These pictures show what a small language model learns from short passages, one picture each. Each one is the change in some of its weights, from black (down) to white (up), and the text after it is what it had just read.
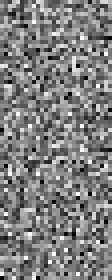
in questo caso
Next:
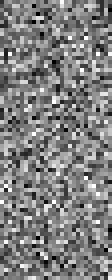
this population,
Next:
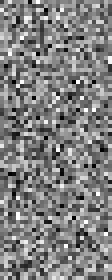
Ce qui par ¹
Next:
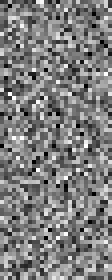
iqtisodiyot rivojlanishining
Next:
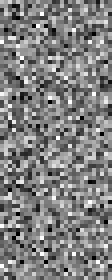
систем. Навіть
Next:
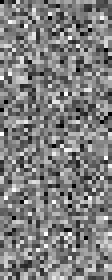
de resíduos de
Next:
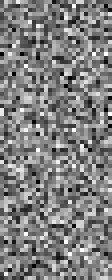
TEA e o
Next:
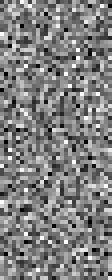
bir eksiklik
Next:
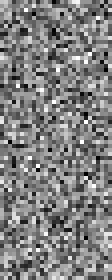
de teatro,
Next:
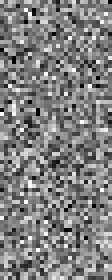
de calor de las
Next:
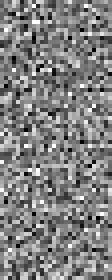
gosto musical,
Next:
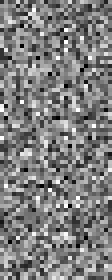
capítulo se
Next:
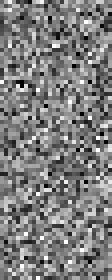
ocupacional e
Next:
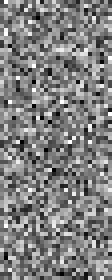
nicht nur
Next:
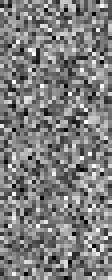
the end of the
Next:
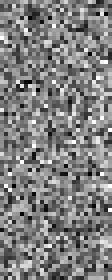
olib, butalar
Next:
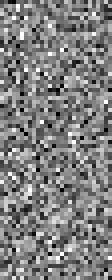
бу тоифа
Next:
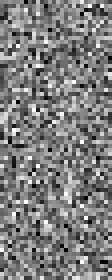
de largura por
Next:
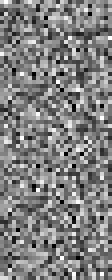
que aíslan la
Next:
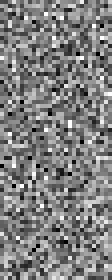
académico de los
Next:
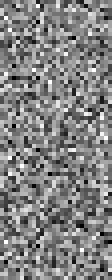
chiqilib, bu
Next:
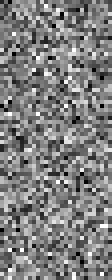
proteger a los
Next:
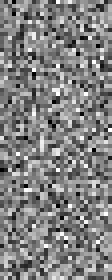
descritivas e
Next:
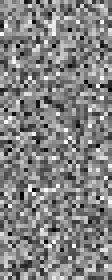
imkonini beradi.
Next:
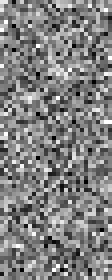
sau direct
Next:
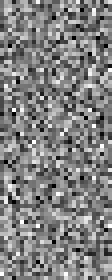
not among bait
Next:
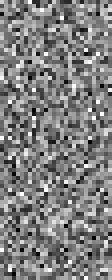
ao criarmos
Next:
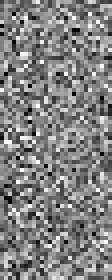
tashkil etilishini
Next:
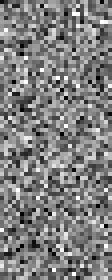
інновацій на формування
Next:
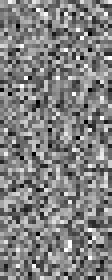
bo'lgan bir
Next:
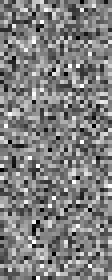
de gênero do
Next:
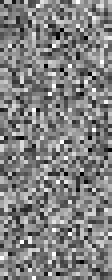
procede de la
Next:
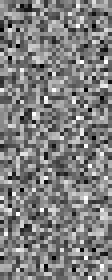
miyopiya rivojlanish
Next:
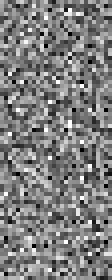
TIC: los 6
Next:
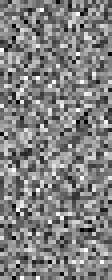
3 месяца
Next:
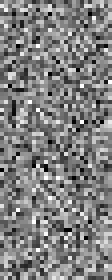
de carreras
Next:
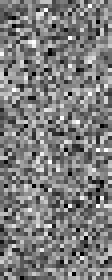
em anúncios
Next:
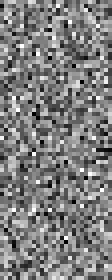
la enfermedad,
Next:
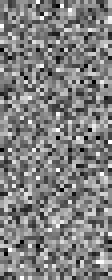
країни. Та
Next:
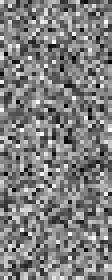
kelyapdi. Bu
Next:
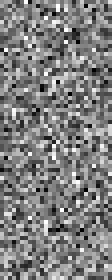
espaço onde
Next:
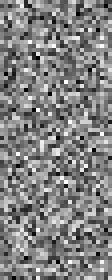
desafios do
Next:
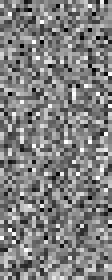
з можливістю
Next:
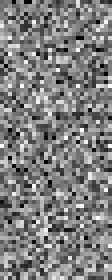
few peak
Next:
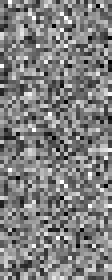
property are
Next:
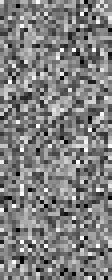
чинником у
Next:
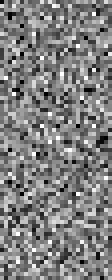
имеют место
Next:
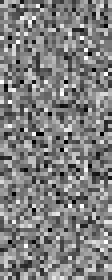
bir narsaga
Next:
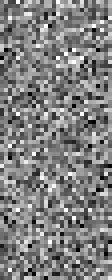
é uma implementação
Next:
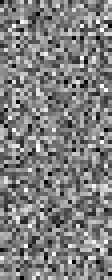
zamirida bir
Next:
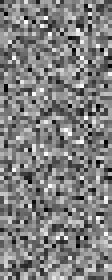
ação global
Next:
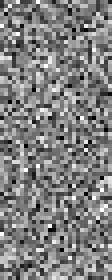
stream has a
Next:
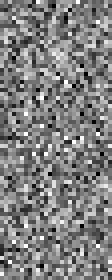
va rivojlantirish estetik
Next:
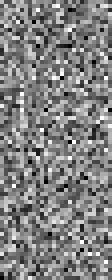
Матн ўта
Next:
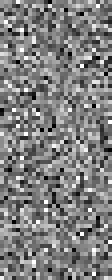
actuales como son:
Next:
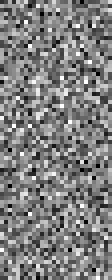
mulheres contem
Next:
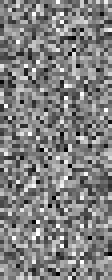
el poco capital
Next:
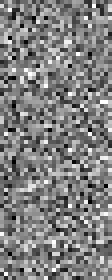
veya ârif
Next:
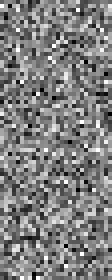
competência geral
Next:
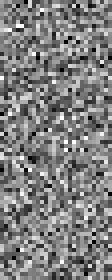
foi conduzida
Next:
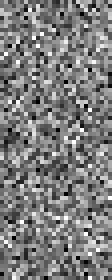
my heart,
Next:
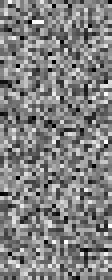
и последствия
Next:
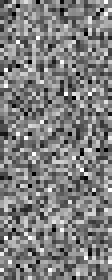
Uma relação que
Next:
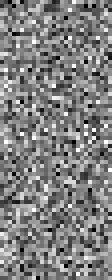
sobre cómo han
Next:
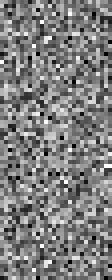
que tienen los
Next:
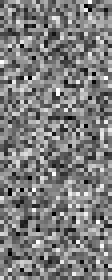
top, there
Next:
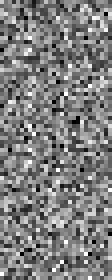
yang mereka
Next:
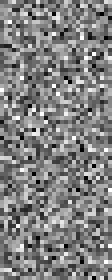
Shu asnoda
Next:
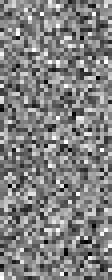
известных как
